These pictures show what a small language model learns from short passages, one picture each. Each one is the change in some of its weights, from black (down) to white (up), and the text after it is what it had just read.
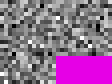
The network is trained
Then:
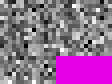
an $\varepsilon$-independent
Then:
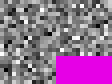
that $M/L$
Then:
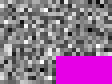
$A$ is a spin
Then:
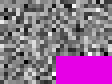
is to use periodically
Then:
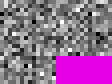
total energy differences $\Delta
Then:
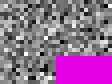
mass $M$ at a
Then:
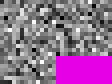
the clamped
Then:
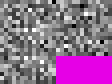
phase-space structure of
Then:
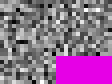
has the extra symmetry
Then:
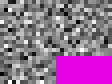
Specifically, the
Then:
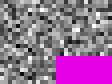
of the probabilities
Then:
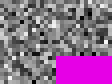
We study the liquid
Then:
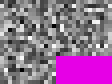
in the literature,
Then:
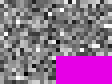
player places
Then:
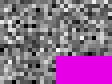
degrees). So
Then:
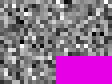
Figure 2 (a) and
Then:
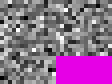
model. To increase the
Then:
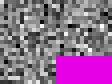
different catalytic
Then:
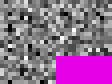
TSL structures.
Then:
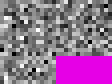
which this ratio is $\ga
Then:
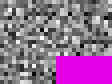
is apparently a
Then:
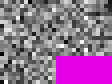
iron K absorption
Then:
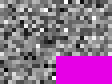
$K$ for any given
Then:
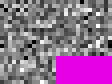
coefficients are reported
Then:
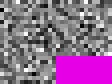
services. We plan
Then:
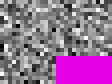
is the trace of the
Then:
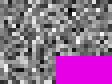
would expect the order
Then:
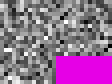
the $D$ layer
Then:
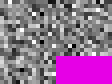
is the strongest possible
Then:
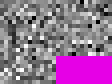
ability of our parameterized
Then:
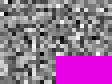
$$ which represent the
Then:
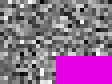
which evolve more
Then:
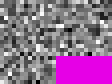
be recalled that equation
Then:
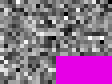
state in the past.
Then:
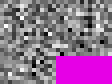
it is possible to choose
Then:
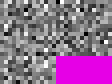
study transportation of
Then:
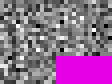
the system, the part that
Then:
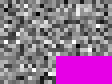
efficiency is about
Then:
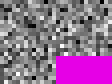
\delta \sigma_{\alpha
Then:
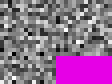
account for the frequency
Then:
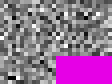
of functions are characterized by
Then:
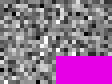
evaluation has shown the
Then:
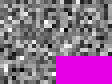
amplitude at the most
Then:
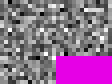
for Emerging
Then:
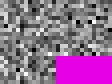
we place no
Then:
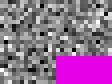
The correct pairing,
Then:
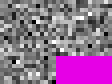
we have an influence
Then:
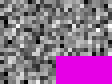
Newark, DE
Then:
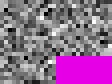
be in full thermal
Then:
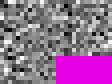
with the conjectured
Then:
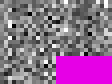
% ``Early
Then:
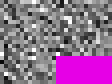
of that day's
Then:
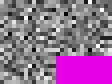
mean acceleration,
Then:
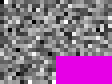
is worth noting
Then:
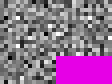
\SHD\ and
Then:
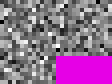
Lett. {\bf
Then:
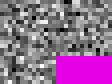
out the estimation of
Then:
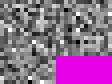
appears at the expected
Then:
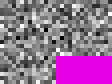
represented as a chain
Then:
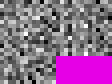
situation more
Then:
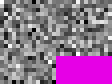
as \begin{equation}
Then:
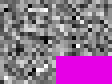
for $\eta=\infty$.
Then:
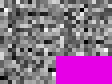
theory. To form a
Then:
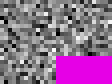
evolution, we assume
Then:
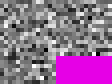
outflow velocity in the
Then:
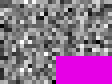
a wave-optics
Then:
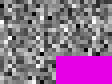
before applying
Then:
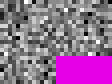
active neutrinos for
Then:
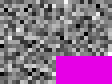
metric. We are
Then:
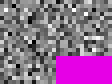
for stackmaps,
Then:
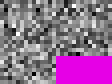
highlight an important
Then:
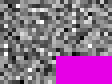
in local training is
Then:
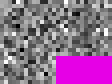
WI. % This
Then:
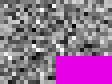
part of the LAT
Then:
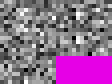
needs per-pod
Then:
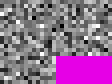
of Categories
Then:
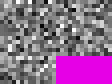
acquired frame.
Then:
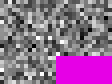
leave missing
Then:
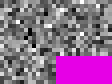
parton-level signal
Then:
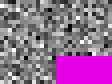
and assessed their frequency
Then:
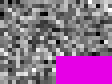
sequence modeling in
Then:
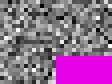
corrections. The other is
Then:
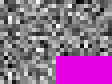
index sets of
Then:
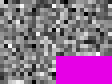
conformal blocks
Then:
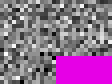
energy goes into local
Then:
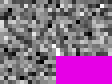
pais}. Next,
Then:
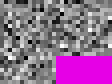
condensate radius
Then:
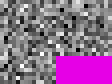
Stability analyses
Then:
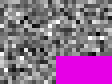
trends in the
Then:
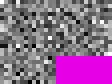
basis. We obtain this
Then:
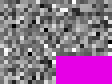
distribution. The photon
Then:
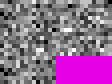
succeeded in
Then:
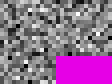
of the two beams in
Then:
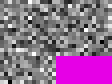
In order to preserve
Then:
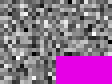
route choice. This
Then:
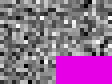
Interesting cases
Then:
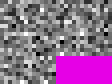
that it arises
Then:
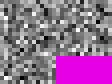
generalized Ricci
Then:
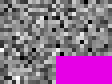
shapes of potential well
